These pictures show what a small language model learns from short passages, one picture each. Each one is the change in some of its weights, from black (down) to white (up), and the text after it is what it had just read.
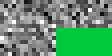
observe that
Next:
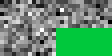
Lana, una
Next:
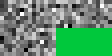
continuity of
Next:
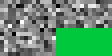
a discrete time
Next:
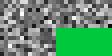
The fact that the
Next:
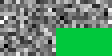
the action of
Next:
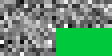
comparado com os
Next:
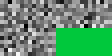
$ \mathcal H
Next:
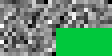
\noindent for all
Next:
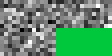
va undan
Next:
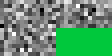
werden es dann
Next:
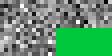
graded case)
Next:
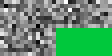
marked point
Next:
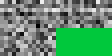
an improved
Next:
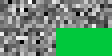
das infestantes
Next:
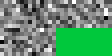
trivial. Let
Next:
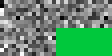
the laws
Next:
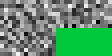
in comparison with
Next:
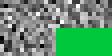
model structure on
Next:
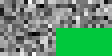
projection of
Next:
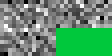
- \varepsilon)
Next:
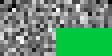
$\omega$ on
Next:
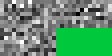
dat de thans
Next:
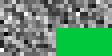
based on the results
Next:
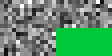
fonte de
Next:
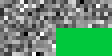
(and hence
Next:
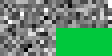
Formation of
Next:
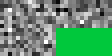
be extended to
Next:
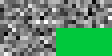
Rights of
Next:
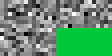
olib borish
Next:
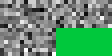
respect to the solution
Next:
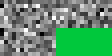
hoger dan
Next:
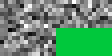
natural real vectorspace
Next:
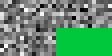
the straight line
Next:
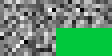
two steps
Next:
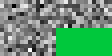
conversely the
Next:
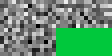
to bound the
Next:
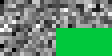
be uniquely
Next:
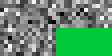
el idioma
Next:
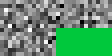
mayoría de
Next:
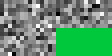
is surjective and
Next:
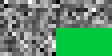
being an odd
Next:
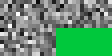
no canal
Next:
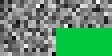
is a natural number
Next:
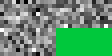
busy in
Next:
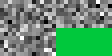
We refer to the
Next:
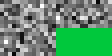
procesos del
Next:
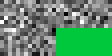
the usual
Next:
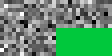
the mission
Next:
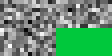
jelas dan
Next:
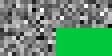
is the associated metric
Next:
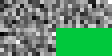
funding from the
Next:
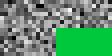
if and only if
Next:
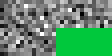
on this, any
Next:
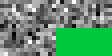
vez continua
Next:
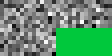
is bounded by
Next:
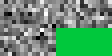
has invented
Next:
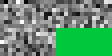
matrices. \item
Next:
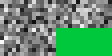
posee el
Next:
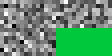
theory in order to
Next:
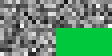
to the closed
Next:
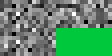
vista del
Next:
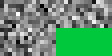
perda da
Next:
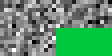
o modelo
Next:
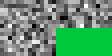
same variance as
